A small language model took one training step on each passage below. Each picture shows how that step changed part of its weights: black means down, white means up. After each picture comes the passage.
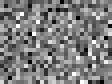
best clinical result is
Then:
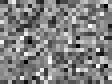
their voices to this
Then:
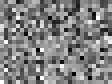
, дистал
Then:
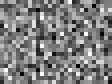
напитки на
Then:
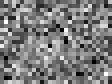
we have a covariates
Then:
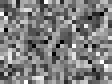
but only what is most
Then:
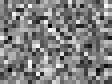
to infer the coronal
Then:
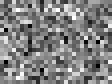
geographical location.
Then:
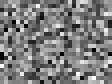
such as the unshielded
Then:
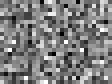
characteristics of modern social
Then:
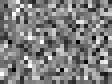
conclude tannins and
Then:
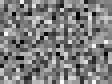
better Licensed
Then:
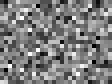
approximates the complex system
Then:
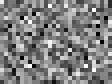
the absorbance at
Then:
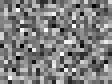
a collection of social and
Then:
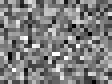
48 h, combination with
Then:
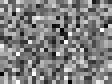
Plan of Life)
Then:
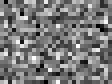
| c | } \hline
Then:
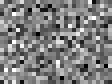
Plessis, Anton
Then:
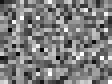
at which the photon is
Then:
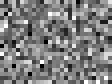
of clock frequency for the
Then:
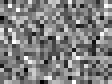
to enhance their quality
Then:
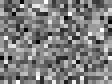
continuous distortion
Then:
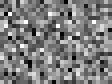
of observational error, and
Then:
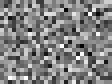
plants and in soil The
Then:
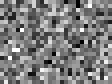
due to the success of
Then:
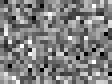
the linear fashion.
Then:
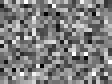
lagrangian given by
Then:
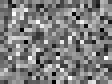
edge load. Fig.
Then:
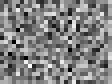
authors reviewed and
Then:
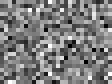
dalam bidang
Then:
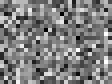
which took a week to
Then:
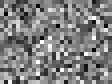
Maltoni for his
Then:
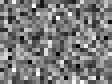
expected given the broad
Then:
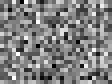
e não encontro o
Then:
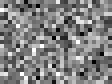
red circles at
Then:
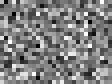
corresponds to the LM6
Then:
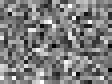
\hline Arguments
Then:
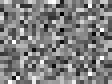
result, Langmuir
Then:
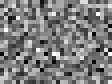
is only marginally
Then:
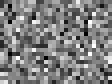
$c$ changes from
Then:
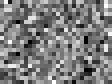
to all staffs of
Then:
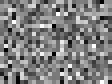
melts, respectively,
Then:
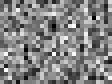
author: Anass Es
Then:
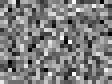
from the total scattering
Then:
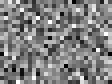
Node Detection in
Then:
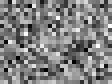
browser page or
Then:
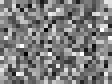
mobile application have different
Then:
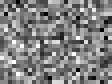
last page is:
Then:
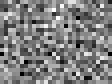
Types of Smart
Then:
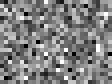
the kinetics and
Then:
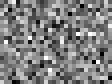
from the center. From
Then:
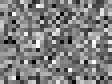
shundaki, u
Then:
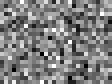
creep theory, creep
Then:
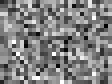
pemain seperti
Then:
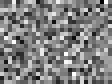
measures was 2.2
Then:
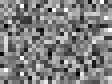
Ecopsys training
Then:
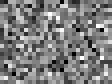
the usefulness of the
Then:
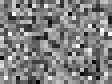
yogic practices with
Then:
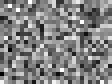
good quality equipment
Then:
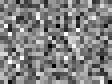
Pedagogika va
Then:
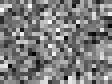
emotional functioning,
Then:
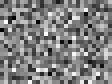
indicates the interaction rate of
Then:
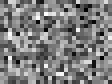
IT-projects of
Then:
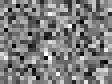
in addition to the usual
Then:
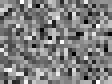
insight on the interactions
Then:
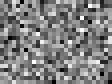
obrazi asosida
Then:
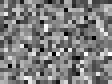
(This reconstruction
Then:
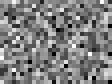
note that in general this
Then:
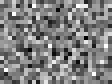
y destete a los
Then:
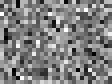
and other features with
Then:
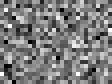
beyond the classical
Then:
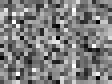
failed edges under
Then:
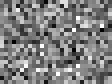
around the minima,
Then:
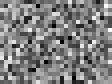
to speaking,
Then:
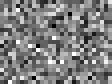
a variational quantum algorithm to
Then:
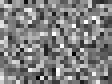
Bandung) Agus
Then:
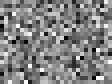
Gages Signal from
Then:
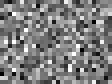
20 Part B Fig.9
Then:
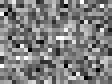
after EVAR in our
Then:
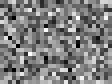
at the following correction to
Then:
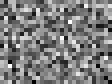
are simultaneous in a
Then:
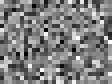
nur tarqalish
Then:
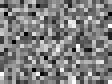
state subspace. From
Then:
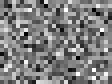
part of the transmitted
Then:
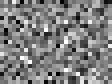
impact of interference on
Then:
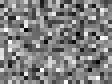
is equal to 2 or 3
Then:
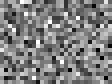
do carrossel mais
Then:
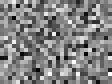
separation, its impact
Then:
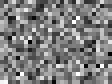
each of the two groups.
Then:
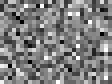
double that for the
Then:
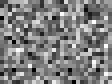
interval above $\sim 6
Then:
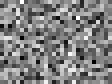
J Med Health
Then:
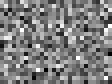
Committee on
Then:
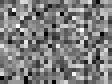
temperature independent. The
